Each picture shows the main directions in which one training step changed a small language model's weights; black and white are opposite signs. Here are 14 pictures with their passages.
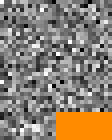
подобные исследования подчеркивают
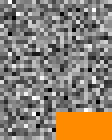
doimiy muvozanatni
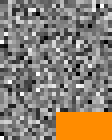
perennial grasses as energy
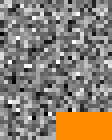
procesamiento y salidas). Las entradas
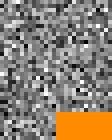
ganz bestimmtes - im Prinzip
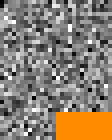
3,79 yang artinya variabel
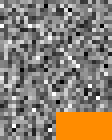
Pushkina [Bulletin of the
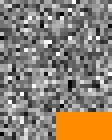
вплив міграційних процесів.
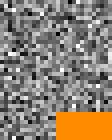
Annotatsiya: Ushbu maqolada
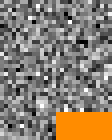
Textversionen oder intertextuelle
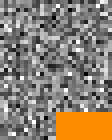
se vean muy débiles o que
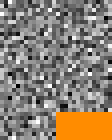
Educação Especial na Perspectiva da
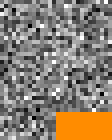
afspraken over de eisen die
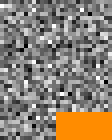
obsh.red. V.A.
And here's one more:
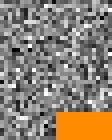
бірқатар маңызды
